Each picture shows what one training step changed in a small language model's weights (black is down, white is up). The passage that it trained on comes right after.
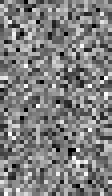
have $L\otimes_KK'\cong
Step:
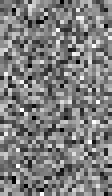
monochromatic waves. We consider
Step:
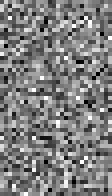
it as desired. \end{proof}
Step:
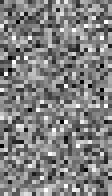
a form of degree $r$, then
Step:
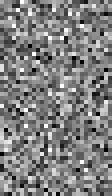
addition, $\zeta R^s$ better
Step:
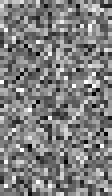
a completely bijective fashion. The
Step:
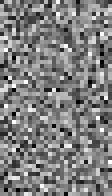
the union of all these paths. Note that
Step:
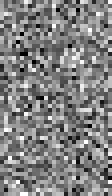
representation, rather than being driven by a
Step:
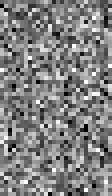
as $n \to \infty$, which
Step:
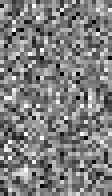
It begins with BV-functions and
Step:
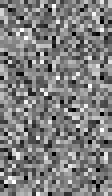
of termination of signal after passing the
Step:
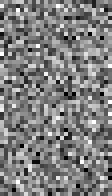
$\gamma$ and a constant diffusion coefficient matrix
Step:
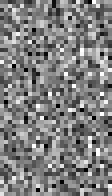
Using the expression of $u_2$,
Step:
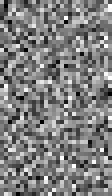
E$ is a strict morphism of
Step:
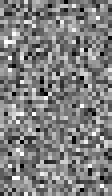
We have these relations between the golden
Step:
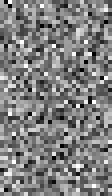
have (see \cite{4})
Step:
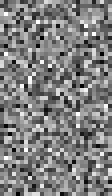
using the virtual element formulation. In the
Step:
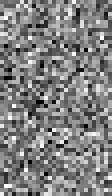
Since any element of $\aut(S)$
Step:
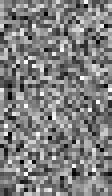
edges and the active and inactive graphs
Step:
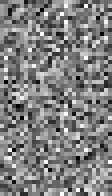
be a warped product manifold. Then
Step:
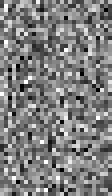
A$, where $\odot$ denotes the
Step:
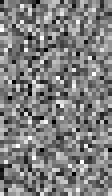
can be extensively encountered in
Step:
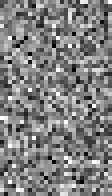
topology on $Gal(T)$ is defined
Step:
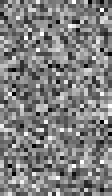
with contraction of tensor indices, we have immediately
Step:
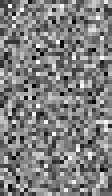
monoidal 2-category (see also Remark
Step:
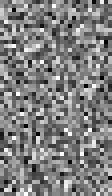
of $P^\alpha(F)$ the
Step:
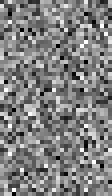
orbits (banana orbit and
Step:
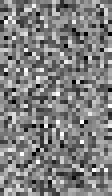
there are exactly 7 subsets, respectively. The
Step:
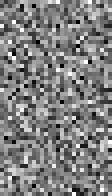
approximated using a set of basis or trial
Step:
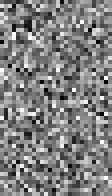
contrary to the discussion above, one
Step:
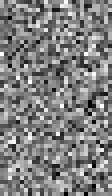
a data analysis. For genealogies induced
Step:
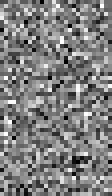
$\displaystyle n\geq 0$ the sequence
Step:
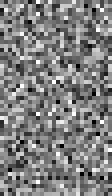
norm and the weak topology in Banach spaces.
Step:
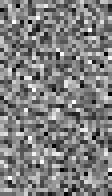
that~$\alpha$ and~$\gamma$ are
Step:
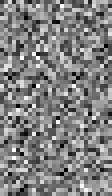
is to find a recurrence relation for the coefficients
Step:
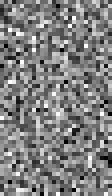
is $d$-collapsible}\}
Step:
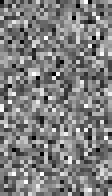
T \subseteq \Vertices{G}$
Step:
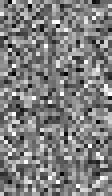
to approximate the diffusion term by a convex combination
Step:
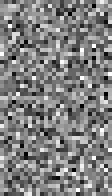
algebraic/geometric multiplicity. Thus,
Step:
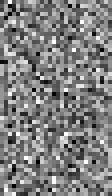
see, the extension above is done so as
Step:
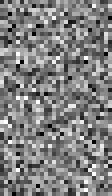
pressure closure). Our system of equations reads:
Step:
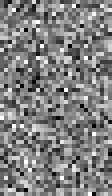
N_{\lambda}(t) \sim
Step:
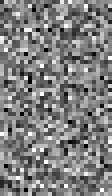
patches, which are subdomains
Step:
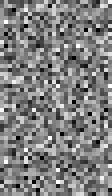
contact point. Consequently, its distance to the
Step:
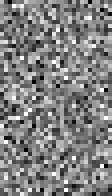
the structure of the radius-$T$ ball
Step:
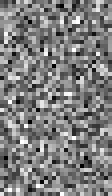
Lemma 2) that, in our notations,
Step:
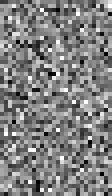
convexity of the sets involved, there must
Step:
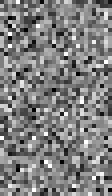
what the note in brackets does
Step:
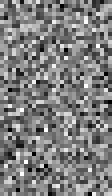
is a way to be near the point
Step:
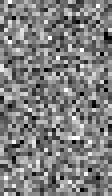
constraint in DK$_{\rm
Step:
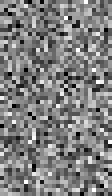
\ref{Num-k}). The
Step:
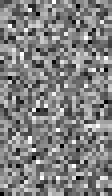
is the minimal polynomial of a Salem
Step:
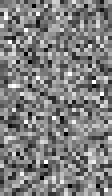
Choose a point $z_n\in
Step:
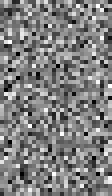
= - \tfrac i2 d
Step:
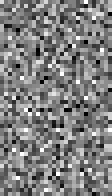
points here. Let $k$ be an
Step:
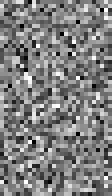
to be quasiconcave (resp.
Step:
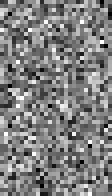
me his knowledge, intuition, and
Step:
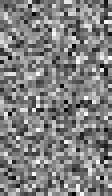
by $S_k$ the sum of
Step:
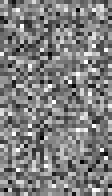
a complete set of eigenvalues and orthonormal eigenfunctions
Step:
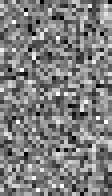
get related with a full convolution of
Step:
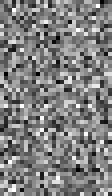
this is non-zero for some
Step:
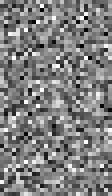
with low weights tend to be
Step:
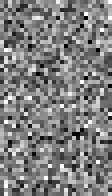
\rightarrow \infty $$ For $x$
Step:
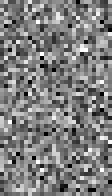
with $n$ marked points. This does
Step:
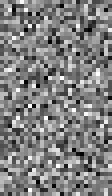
$$ Using this expression, we find that the
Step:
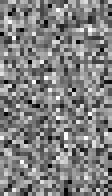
under a generalized Frobenius~$F$, using
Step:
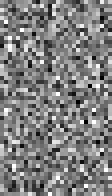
of minimal $L^2$-norm.
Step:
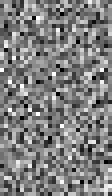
While not finding a complete closed-form
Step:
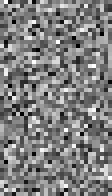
functions satisfying Eq. (A.7)
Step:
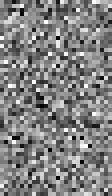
sequence are either irrational or $0$.
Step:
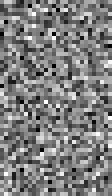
$\Stab(\cT)$ is a
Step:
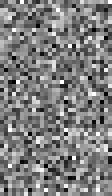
bundle $\LL$ over $X$, \[
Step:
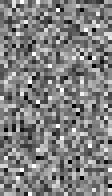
right plot.below south
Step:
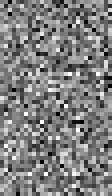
has a presentation \begin{equation*}
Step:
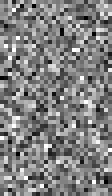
Furthermore, under the worst-case
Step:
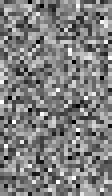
flat torus with $16$ orbifold points,
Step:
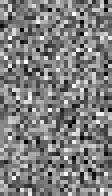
t. \end{equation} Therefore,
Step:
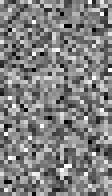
to use.}$$ Notice that by the
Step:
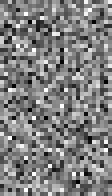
principle. The conjecture can also be thought
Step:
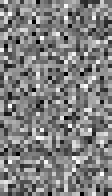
Pseudorandom generators for
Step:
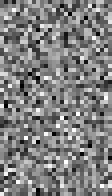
Abelian and, therefore, it possesses the
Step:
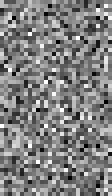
is given by $$ \T 1(\I
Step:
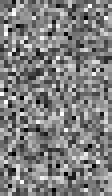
the theorem above, we provide a new construction
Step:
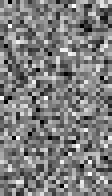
on the case that occurs, proceed as in
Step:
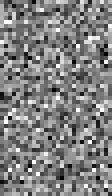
model for turbulent flow. Such
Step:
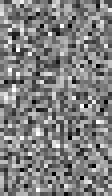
We can therefore $M$-adically approximate
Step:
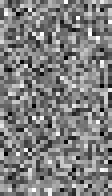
of the thickened surface in the surface
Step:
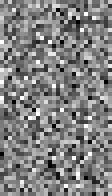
twist cases. $\relbar$ Assume
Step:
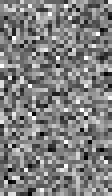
this study will use two forms of the function
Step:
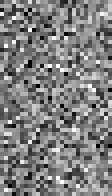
there is a contradiction.~\findemo
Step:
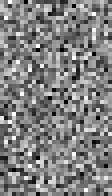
Therefore, $$\fI''={\frak
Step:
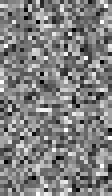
colliding with each other as well as
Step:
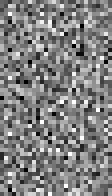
for } x \in \Xia
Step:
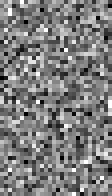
(a) From the expression of
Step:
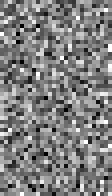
Lower dimensional volumes, noncommutative
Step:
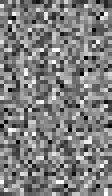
to be the function $\chi ^k
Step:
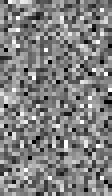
The solution of the Stokes equations was performed
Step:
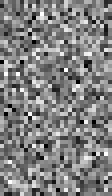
by the $n-2$-dimensional
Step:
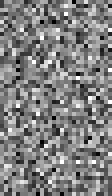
twisted cubics through two general points of of
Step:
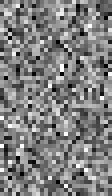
An $n$-dimensional convex polytope
